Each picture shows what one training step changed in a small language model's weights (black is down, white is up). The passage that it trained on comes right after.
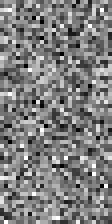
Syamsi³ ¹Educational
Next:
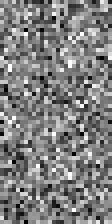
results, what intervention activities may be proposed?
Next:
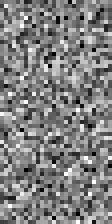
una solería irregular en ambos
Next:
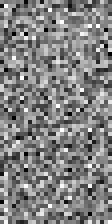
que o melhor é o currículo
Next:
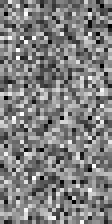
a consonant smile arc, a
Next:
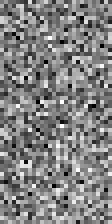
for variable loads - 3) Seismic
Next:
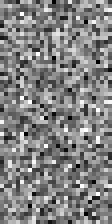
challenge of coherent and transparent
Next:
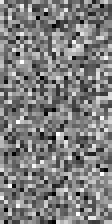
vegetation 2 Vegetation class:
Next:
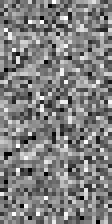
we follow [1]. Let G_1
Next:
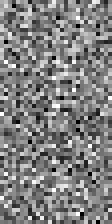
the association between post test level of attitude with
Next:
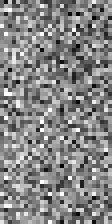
whenever a conductor scans a
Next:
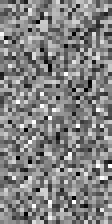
Ushbu maqolada fransuz
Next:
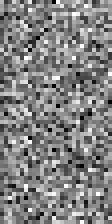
Invertida no Ensino
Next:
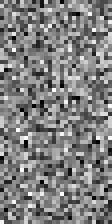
courses involving FAIR data and AI
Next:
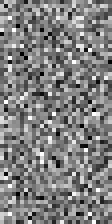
–namely the Chi-square
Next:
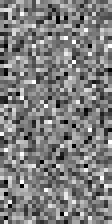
på ett antagande att
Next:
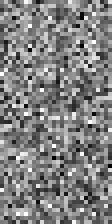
in periodontitis subjects were higher by about
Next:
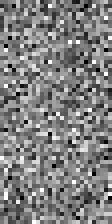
Rubezhanska V.
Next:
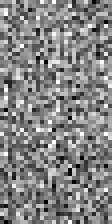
difficulty to evaluate the uncertainty from prediction.
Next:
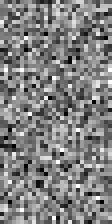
them still being prescribed. Only
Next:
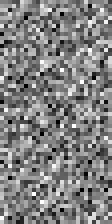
de negros e negras em todos os
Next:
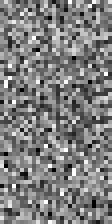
Objective necessity and importance of increasing the
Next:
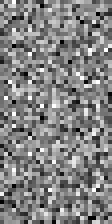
de ese estereotipo.
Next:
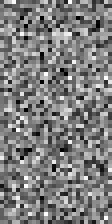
difficult. Unlike floods, which can
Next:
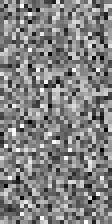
popular upland variety in Burkina
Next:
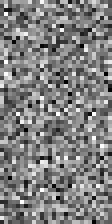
real sektor salmog'i va uning
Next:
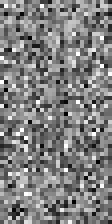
unveiled by journalists,
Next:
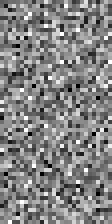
Swets & Zeitlinger,
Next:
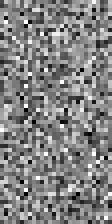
electrocardiogram, temperature,
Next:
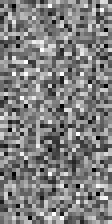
(Wibowo, E. S.,
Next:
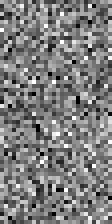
como também os ligamentos e músculos,
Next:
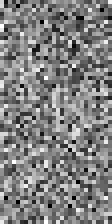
Gründungsradar 2025 mit und
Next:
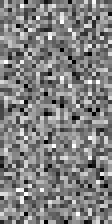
tanlash hamda tezkor-kuch
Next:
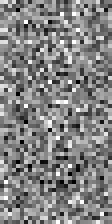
devices with the 802.11n standard
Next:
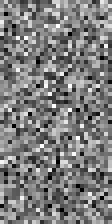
the spatial dimensions of food security (where
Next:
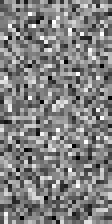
affiksatsiya usuli bilan hosil
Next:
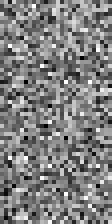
изложенной современной
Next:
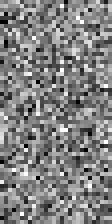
*Pattern Recognition*, 30,
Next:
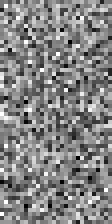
and the mathematics learning purposes as
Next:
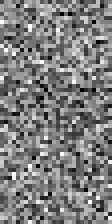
- aksiyadorlik jamiyatlari,
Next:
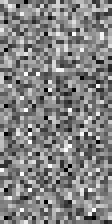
common situation for this scenario when a large dataset
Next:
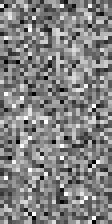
a company (Friede et al.,
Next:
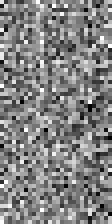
sobre a indução do trabalho de parto
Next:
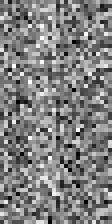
minimal isteʼmol
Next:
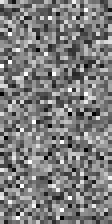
into the hydrophobic cavity of
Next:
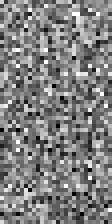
verde e mananciais na ilha,
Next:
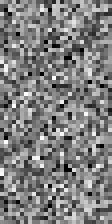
female education is low (like in
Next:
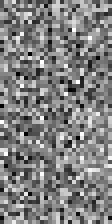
rate of change of viscosity is proportional
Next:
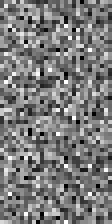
сохранили уникальный
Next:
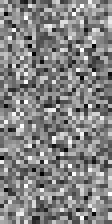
the dynamic simulation results are verified by the
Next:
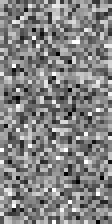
market logic and the population’s normal
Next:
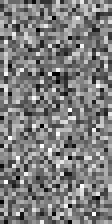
it is possible to find works that focused on
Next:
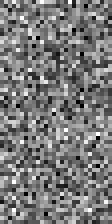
atomic compositions to be used in the
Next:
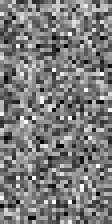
were investigated *in vitro* for their
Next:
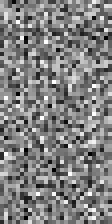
drivers ended abruptly in vehicle
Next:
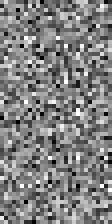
2. Damage to rice leaves
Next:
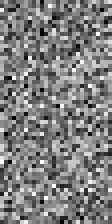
for each lake. The calculation results are
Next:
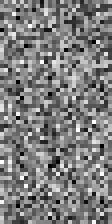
boxes will have a ball in them if
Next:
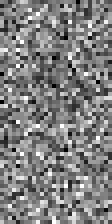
andere Coachin betonte, sie
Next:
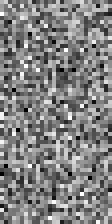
was measured. From an environmental point of view,
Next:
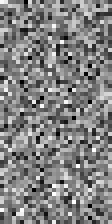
as new sources are added to the corpus.
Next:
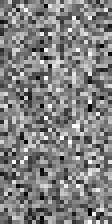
rail infrastructures. The concept is
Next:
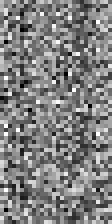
the CNES/NASA
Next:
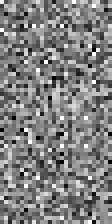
inferior para ganho de inserção
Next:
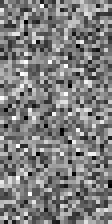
of surfactants does not require any special
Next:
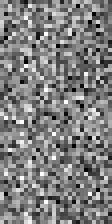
the formation of entrepreneurial skills in almost every
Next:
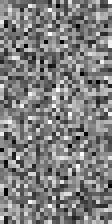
In contrast, the ministry of the
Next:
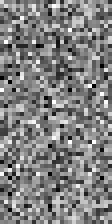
trial license. After July
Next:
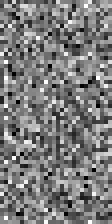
кадрлар малакасини
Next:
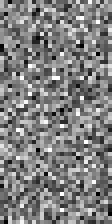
Investigating the medications the patient was
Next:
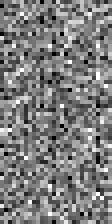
(рис. 4) и их
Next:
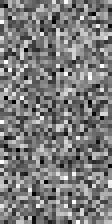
of actions' often result from the class of chemical
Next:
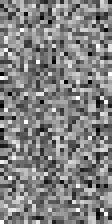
хвороби, ліки
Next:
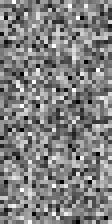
al respecto la anécdota que
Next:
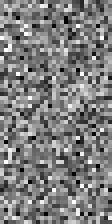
output <400 ml/24 hours in
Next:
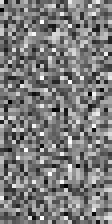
The present work has been performed with support from
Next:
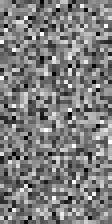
to protect them. The basic thing that
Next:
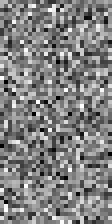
Finally, the simulation is actually run through an
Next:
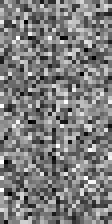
of data, even after the end of the
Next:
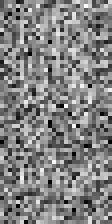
funcionário público Manoel
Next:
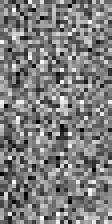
can be calculated¹ using eq.
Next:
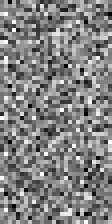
measures to improve physical fitness and issues of their
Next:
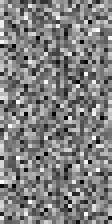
the respondents and the data gathered was
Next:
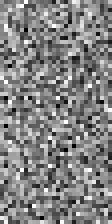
and one transcends to unravel the
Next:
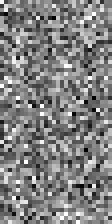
conditions with public transport as well as proposals to
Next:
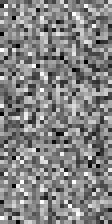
e o sistema de direito positivo**.
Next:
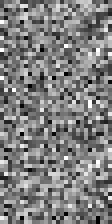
AN'ANA VA BADIY
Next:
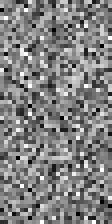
lights or area of lighting lamps
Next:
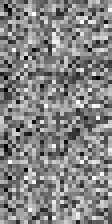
Scientific Society Annotation. The article
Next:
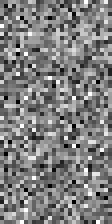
Beiträge durch Autor*innen als
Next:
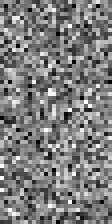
in many countries. One of the main ways to
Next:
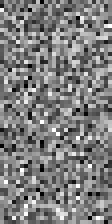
behaviour of the proposed scheme. The
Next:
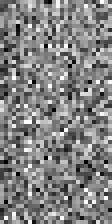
tasandite (st riiklike ja
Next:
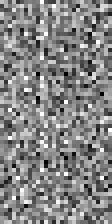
objetivo era tratar questões de
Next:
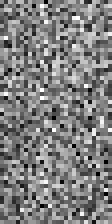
convencional es administrar a los
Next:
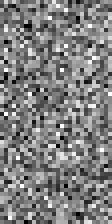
rooster's strength between 4.336
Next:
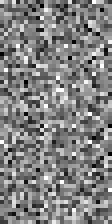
bairro onde estão os
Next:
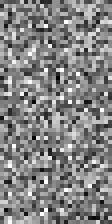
measure is a challenge because it causes
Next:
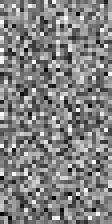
of this work within HBM4EU and the
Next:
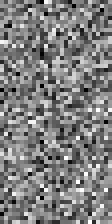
del sur de Perú. **Dialogue
